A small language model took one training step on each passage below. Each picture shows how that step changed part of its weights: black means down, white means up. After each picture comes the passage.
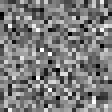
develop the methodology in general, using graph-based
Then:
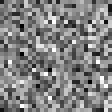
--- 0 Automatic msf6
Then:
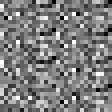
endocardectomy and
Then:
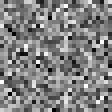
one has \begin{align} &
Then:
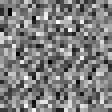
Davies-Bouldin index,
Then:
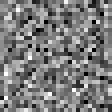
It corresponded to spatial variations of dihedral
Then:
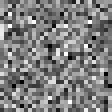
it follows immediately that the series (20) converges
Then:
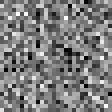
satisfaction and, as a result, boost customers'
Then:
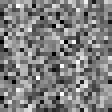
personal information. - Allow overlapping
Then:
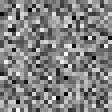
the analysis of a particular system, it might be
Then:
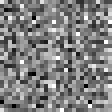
*Geo-polymer* in various
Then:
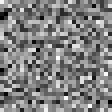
the lack of accessibility led to impossibility of
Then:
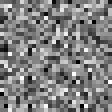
expected to provide an engineering education with the following
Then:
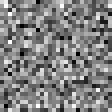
$1 \leq j \neq k \leq
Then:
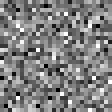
extension of the ground field $K$ satisfying the
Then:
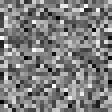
concept ``number specified by a finite text'' leads
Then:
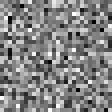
over ${\mathbb Q}$, then for any
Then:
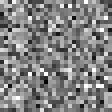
for the award of PhD and
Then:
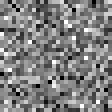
nontrivial Radon measures such that $\mu \perp
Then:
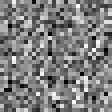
of neonatal sepsis. Also
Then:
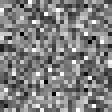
It is also shown that a given graph G is
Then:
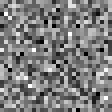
SuperCollider environment, but is
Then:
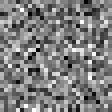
can work with, although in principle they could be
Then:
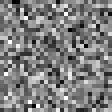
modular form $f$ we define the order
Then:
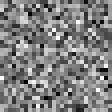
of the algorithm, please refer to
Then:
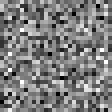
predicted via simulation before constructing the hybrid electric
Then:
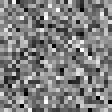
while the healing index was measured on days
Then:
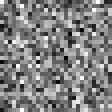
of Work Motivation and Organizational
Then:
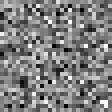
the impact force F , the displacement of
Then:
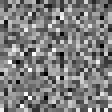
Str\"ohmer \cite{St},
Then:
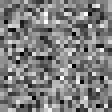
$\sigma _{1,j}\neq \sigma
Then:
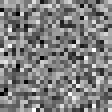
wt%. The morphological characteristics of the
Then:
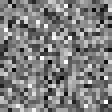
yields an irreducible continuous representation \begin{equation*}
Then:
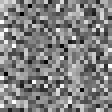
and accountability (Onwuka,
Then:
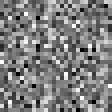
products, emergency, European Union,
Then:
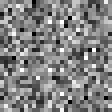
any concerns about the ethical conduct of the
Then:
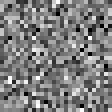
Jackson networks with state independent service rates
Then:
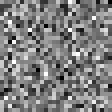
Gary and Sheila Bello chair
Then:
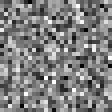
of stay in a medical institution; inclusion
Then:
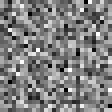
of which many genes are responsible. However, to
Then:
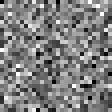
linearity. Choose $f$ such
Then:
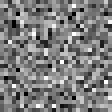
height of 250 m below cloud base for which
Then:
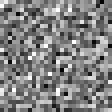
(DBH) were measured, and tree
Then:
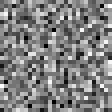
Input Training Data = $(U, A
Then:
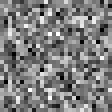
vibration fluidization, zeolite
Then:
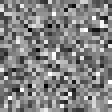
\ge 0$ such that for every $n
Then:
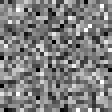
Let $b$ and $k$ be fixed
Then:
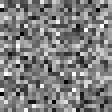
Obviously, on the real axis
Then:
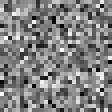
Shah, 2016). The sports
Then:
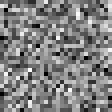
between $\cM_i(k)$ and
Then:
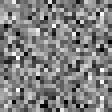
d\theta =1-\alpha\,, $$ whose
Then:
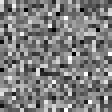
phase inverter based MG using improved
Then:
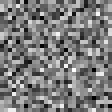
being resolved, and once known further
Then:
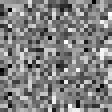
the Natural Rate of Interest,"
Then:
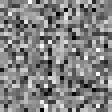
the diffusion $Y(t)= \sqrt
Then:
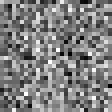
GHANA, WITH A
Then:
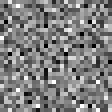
microcontroller. The web-based
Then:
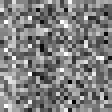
as this definition somehow means that the process
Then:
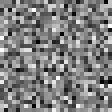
131 **2. Materials and
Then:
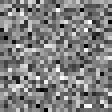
then the boundary map from $2$-chains
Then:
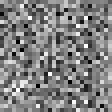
the machine, the shortest de processing
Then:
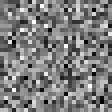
frequency to shift below the desired frequency, leading to
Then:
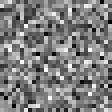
Moisture content (MC) sensors were
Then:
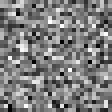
of all proofs remain fully unchanged.
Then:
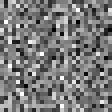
can focus separately on expressiveness factors
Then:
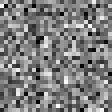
Lecture method, observation, and active participation
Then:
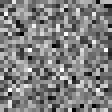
students to obtain a diploma, but
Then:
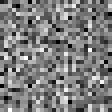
easily verified.\\ \noindent{\bf{Corollary
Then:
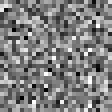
is given in some explicitly computable manner).
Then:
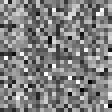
and support for remote learning, with
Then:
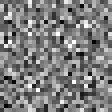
holomorphic and non-holomorphic part. For
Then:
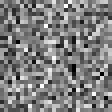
by the increasing trend of loudness,
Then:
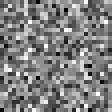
all patients with tics who underwent
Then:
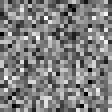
a toy network $\mathbf{\Gamma}$ with
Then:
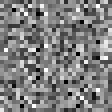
to help with plants' growth. These
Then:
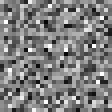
4 hr. and then cooled.
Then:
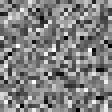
that the operation $\star$ is not linear in
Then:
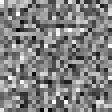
for tailsitter UAS was explored in
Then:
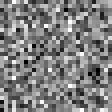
$\mathscr{P}_L$, there exists an
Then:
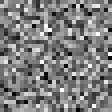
$R>1$) as sets. The series
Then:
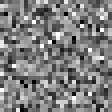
see that $G(x)$ is continuously
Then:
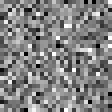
the most adapted for such a study, since it
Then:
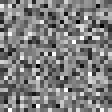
rather than being chosen by the designer
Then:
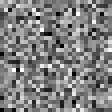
the boundary conditions of the capacitance extraction
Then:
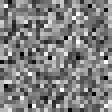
the pattern 132, none of the following cases
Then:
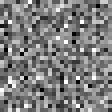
Jazan University \\ Sheffield
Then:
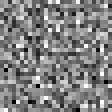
of the patients presenting with symptoms of
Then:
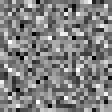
\quad 1 \leq a \leq 9.
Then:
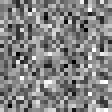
\begin{lemmaA} {\sl Under
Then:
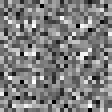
restricted geometry both contribute materially to scalability
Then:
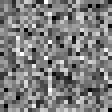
notion of affinity identity as the theoretical
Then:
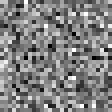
\mathbf{x}\right) \right)
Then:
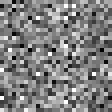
network-cognizant constraint in Section
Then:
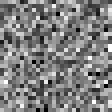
project duration: 1 year 8. Evaluation process
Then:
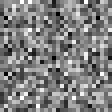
deploy the AggrNode and Data
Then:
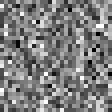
infinite + and infinite co+ global dimension, see
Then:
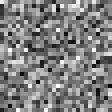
"The importance of the holistic learning model in
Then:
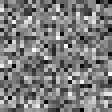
pressure insoles (Hausdorff
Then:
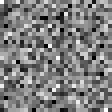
S7: Resistivity statistics of
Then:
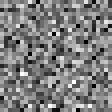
classifications of renal cysts are proposed
